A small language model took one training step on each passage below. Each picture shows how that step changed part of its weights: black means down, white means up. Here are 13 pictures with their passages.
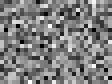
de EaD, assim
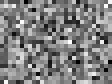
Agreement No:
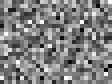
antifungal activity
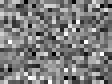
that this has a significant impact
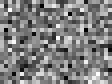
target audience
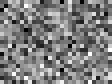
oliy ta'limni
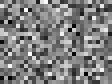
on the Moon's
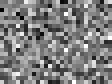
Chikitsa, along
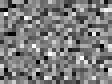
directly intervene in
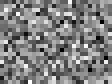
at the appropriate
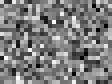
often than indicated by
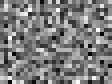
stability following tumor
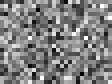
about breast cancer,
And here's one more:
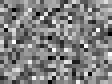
nulliparous, while
